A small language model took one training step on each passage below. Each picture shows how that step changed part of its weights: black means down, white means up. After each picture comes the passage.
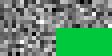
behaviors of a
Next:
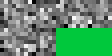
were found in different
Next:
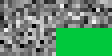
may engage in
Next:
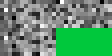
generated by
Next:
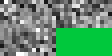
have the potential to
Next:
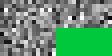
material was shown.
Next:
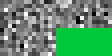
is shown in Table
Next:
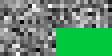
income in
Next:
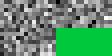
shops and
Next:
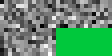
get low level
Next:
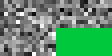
of improved
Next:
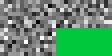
the instrument
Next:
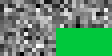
and Health
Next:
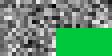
thick film
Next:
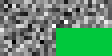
the farmers
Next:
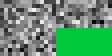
natural gas
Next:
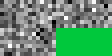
value that variable
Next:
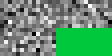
the number of
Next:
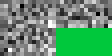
the left.
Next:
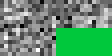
time systems,
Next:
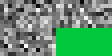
and their components
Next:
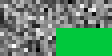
experience on
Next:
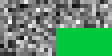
angle control
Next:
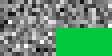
the same as
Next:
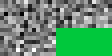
length is
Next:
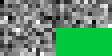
times) and
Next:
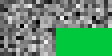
plants are
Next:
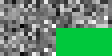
or personal
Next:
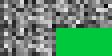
knowledge in the
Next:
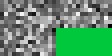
of initial soil
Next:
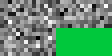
the study area.
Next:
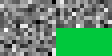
conducted in the
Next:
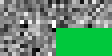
them as well if
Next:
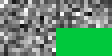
of fat in
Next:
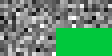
combination with other
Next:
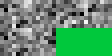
veracity of
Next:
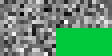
the pyrite
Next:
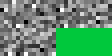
and consecration
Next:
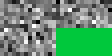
to as a
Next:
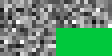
examination of
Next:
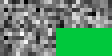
high overall
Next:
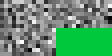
direction at
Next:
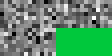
was implemented in
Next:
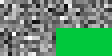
\right] +
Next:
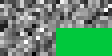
reading through
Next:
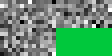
collected the
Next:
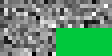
from all participants.
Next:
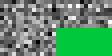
pressures in
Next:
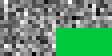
based on each of
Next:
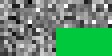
road map
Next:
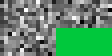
investment resources
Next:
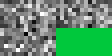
three core
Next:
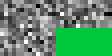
and targeted
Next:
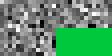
The salts
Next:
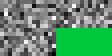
the emissions
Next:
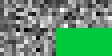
of the local,
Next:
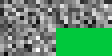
on language
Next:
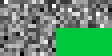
A particle with
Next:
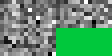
samples. With
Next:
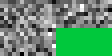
new types of
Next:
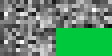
of emotional
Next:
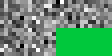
Table 3:
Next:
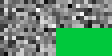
from the results
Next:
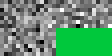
work, data
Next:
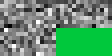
recognized for
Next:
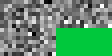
is the process of
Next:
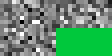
1c list
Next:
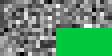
is worth
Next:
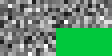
the rail
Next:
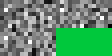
is consistent with
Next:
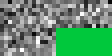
the individual,
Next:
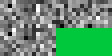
helpful for the
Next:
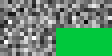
the use of
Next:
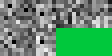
useful for
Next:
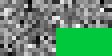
proposed origins
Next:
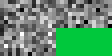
a high confidence
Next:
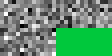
structure so that,
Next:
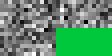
demand, education
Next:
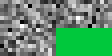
animals and
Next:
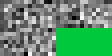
is a part of
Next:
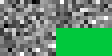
input data for
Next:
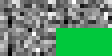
Replace 7
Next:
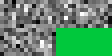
Care Research
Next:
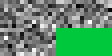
system efficiency and
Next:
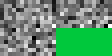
risk of
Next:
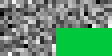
observed, and they
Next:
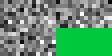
the requirements an
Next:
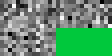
–A organic
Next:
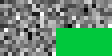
expressed as
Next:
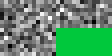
efficiency methods and
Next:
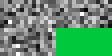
the association between
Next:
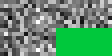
ensure the
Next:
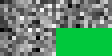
people outside
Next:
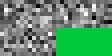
and finances
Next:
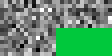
materials can be
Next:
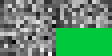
contains a
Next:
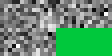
sector. -
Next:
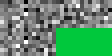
attacks than
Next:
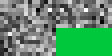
long axis
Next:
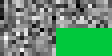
activity, 1
